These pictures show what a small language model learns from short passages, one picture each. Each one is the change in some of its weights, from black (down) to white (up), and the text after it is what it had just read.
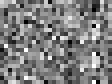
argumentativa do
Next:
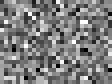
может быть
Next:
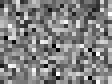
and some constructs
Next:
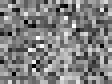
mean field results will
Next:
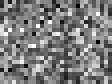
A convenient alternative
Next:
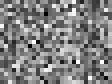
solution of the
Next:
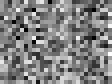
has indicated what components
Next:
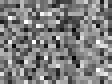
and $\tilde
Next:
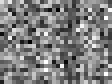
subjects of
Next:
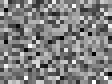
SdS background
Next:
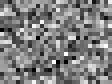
method that combines
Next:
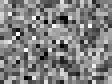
metal. This suggests
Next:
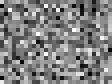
pregunta con
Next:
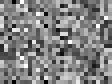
demonstrations toward moving
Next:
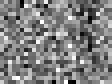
With the help of
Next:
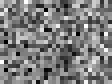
boundary conditions for the
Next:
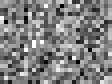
on new physics beyond
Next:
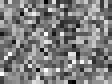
the relative order of
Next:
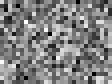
mean score and standard
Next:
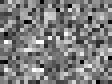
an asymptotic series.
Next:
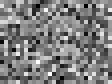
який з
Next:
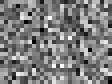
skills. -
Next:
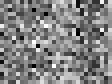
behavior of this
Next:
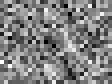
breakdown of
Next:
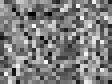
conclusion is that the
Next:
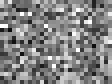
uma vez que os
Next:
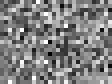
the figure by the
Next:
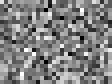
in a conventional
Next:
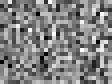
need to solve
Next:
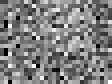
ball surface and
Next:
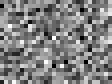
Intercepts of
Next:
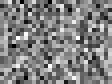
to refine the
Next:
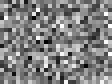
is no CP
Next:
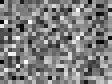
would occur primarily
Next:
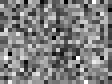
information on policy.
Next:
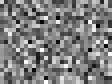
and J1
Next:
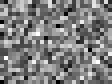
on two & Se
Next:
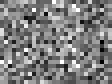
as rock fracture
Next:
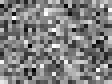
treated as free parameters
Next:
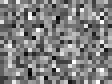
the weights and
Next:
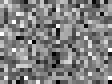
user studies because people
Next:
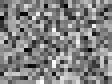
low acidogenic
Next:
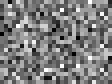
The automotive
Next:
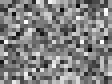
networks, to
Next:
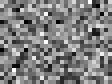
longer growing, the
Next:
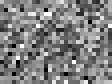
on any given dataset
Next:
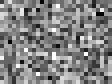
we may lose
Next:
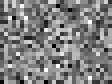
small size of a
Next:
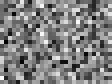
educativas, con
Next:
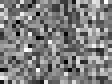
systemic side effect
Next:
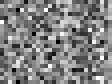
corresponds to the presence
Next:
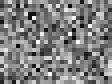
dipole interaction
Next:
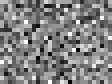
by divers is
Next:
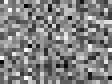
lines. We
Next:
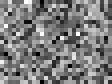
dynamics, we generate
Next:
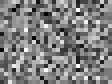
performed by the
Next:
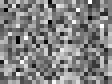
follow a power
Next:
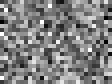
& Joint &
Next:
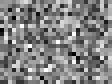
dependence of the current
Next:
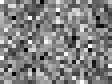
gladi bili
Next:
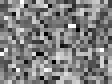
that the spectral density
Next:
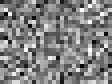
to be on separate
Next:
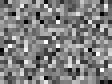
and record the
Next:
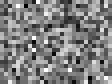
agreement with the
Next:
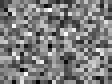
insects are known
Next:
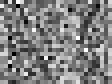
to controlling
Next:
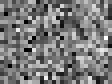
5. The
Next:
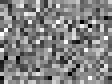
around 200 m and
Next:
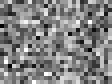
rotational levels
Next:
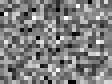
The left-hand
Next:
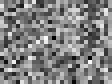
hand, it
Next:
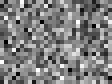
consider the contribution of
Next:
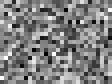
& sides
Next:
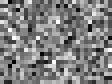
inserting some
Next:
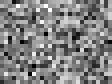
como observado
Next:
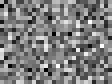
external diameter 8
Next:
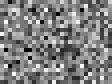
Climate services
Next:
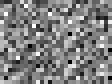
siswa yang
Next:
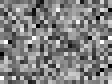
to tackle
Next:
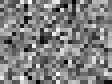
function provided in the
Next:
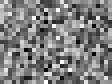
horizon. This
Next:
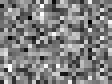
at low shear rates
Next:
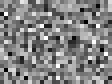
trekke deg
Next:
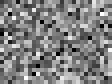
not call for
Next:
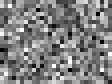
platforms will
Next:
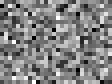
that classifies them
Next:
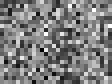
the ellipse
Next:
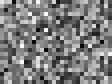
and highly motivated
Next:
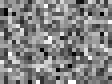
lines in the diff
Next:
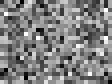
section, can be
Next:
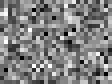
acceptance in
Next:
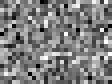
neural network model.
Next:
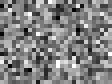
time for it to
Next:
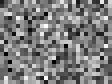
of impact, we
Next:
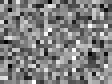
los AR_t
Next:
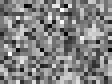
base are the
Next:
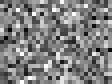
lattices acts
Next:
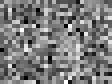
mês de
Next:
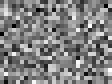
projet dans les
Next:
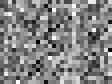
odbor Organization
